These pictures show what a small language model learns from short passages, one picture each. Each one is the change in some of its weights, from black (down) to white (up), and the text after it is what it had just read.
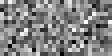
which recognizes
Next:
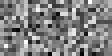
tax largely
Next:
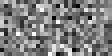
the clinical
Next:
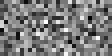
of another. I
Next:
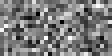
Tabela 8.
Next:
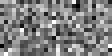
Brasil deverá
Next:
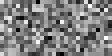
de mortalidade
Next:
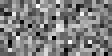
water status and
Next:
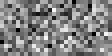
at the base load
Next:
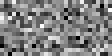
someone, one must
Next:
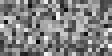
or both for a new
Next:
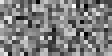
de iniciativas
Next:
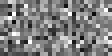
decrease, but in
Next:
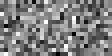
Daniel J.
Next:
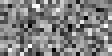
Medical University students about
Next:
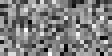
Companies are
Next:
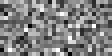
Implementasi E-
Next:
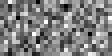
consistent with the
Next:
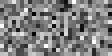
is the expected
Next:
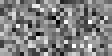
impact customer
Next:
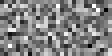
comprende quanto
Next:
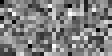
via the Nigeria
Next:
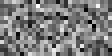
oxide charge
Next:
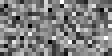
general, source data and
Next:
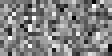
tasks, the
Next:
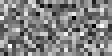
suas ideias,
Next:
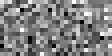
ce régime à
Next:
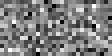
Patients whose
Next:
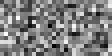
but the improvisation
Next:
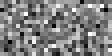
time for scholars
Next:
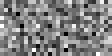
achieve this, we
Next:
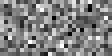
the peak signal to
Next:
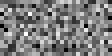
varient selon les
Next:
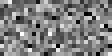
exposure to the
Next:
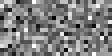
Age ranged
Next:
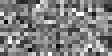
no varíe
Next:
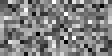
are presenting the different
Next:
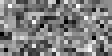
Step 3:
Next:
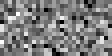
y Melinda
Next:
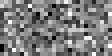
original mMAC
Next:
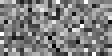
Brazil, cell
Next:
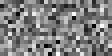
su entorno,
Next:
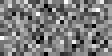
date, with
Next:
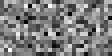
doktori (PhD)
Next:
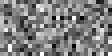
the critical locations
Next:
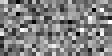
3 Characteristic of
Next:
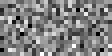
destacado como un
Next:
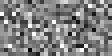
concepts de base dans
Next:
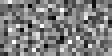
calcio -
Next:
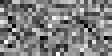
altitude H .
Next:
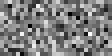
postdigital /
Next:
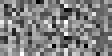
any, among the
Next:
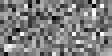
va hissiy
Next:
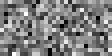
with analysing the
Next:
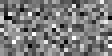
анализ был
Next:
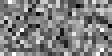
după care
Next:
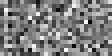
serviço de
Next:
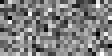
з переважання
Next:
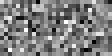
de perspectives
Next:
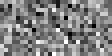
variables through manipulation
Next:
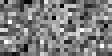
выражена в
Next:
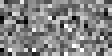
compact layer was
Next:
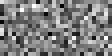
Management at the
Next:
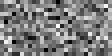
- Yulia
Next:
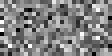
the motto
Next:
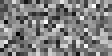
of Appeal,
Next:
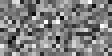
on improving the quality
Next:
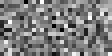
No Fungicide
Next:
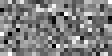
same whether one
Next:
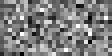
tuproq ne
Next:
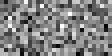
states that delay
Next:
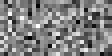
lot during the time
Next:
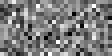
differences in Indian
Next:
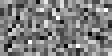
criação de uma
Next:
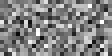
substance on the
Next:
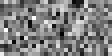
re - rê
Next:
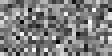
lack of experience
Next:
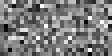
revealed that
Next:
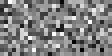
Table 1.1 shows
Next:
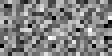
a smartphone
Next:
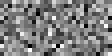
drug exposure
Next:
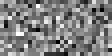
each lesion in different
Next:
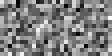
how the parent's
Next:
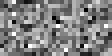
$f \in
